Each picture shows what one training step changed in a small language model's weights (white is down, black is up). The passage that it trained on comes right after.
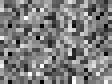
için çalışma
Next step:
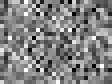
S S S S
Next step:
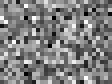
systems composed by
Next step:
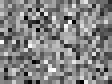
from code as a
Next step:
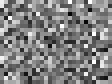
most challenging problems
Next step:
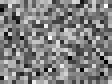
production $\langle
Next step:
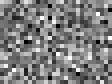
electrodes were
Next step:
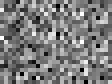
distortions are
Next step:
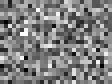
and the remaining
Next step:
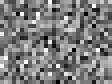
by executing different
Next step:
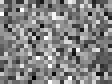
in front of
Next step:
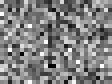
of Physics,
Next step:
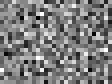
hyperfine splitting
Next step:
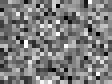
cui gli
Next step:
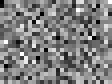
for finding a
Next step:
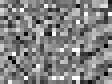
our scans,
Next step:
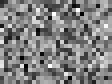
of producing
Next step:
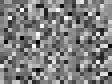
non trivial
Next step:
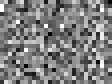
the sustainable development of
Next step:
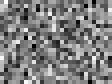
This lack of
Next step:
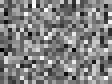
arise with respect
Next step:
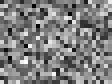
and ask
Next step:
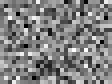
analýzu do
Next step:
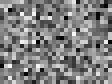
et al.\
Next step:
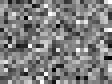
$w$ as
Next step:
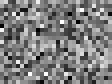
of such pressure
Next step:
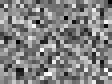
equivalent to:
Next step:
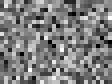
la sistematización
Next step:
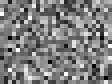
due to the problem
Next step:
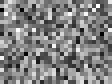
of freedom
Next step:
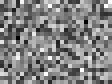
of this procedure.
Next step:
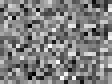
types observed at user
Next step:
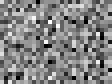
the INS data
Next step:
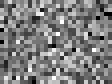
la collaboration entre les
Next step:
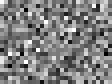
contain substantial
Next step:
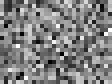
the Role of
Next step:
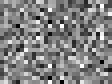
the zone of
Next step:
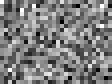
structure of the
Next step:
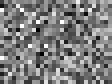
chosen in such a
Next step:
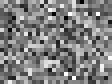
with nonzero
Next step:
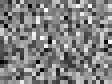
a galaxy with a
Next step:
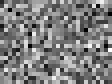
smoothing only
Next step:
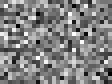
structural connections),
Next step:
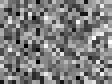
erishmoq uchun
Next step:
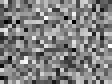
and the corresponding peak
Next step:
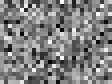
Ice for
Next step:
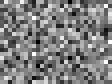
resultados reportados
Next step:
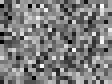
element with 4
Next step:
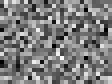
/ Masters
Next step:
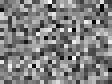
Sec. S3
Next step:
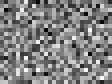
been explored for
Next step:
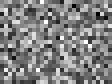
solar activity changes,
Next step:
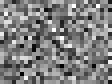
There are consistent findings
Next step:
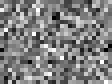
affecting the
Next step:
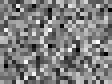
are built such
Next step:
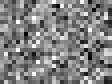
связан с
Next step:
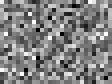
set-up process
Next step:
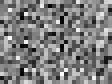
employees assess
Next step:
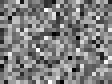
nicht Raum
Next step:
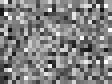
into the orbit
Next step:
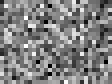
Yes Are
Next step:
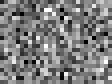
masofa va
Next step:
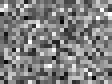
la realidad
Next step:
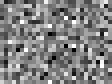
the CRO
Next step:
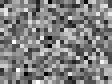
information publicly
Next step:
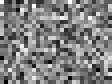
function of the log
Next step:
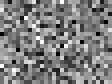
concrete may be
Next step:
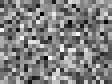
world environment in a
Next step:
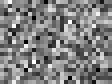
consists of mental
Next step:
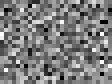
open society suitable for
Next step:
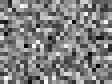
tested and confirmed
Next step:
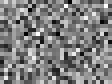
escolas e
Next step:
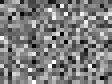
aplica, no
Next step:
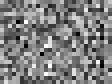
the output of the
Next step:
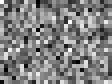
of technologies between
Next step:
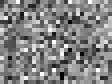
compete in space
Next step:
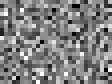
result, a new
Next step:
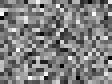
que se tenía
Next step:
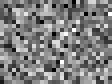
space parametrisation
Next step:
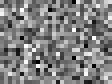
con tres,
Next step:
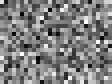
of video do you
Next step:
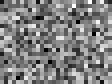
the Weibull
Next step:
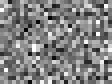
a little group
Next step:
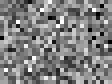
interne dans
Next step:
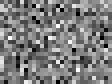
common beliefs of
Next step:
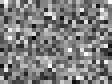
to higher ordere
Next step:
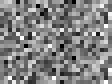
Finland at a
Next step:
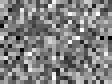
distribution of conditional
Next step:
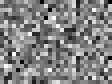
establece “la
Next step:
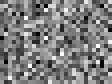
The Qatar
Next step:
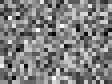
regularizes the
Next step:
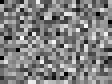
that foresters
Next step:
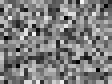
for pairs of
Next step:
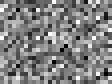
berat yang
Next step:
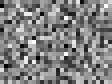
for a log
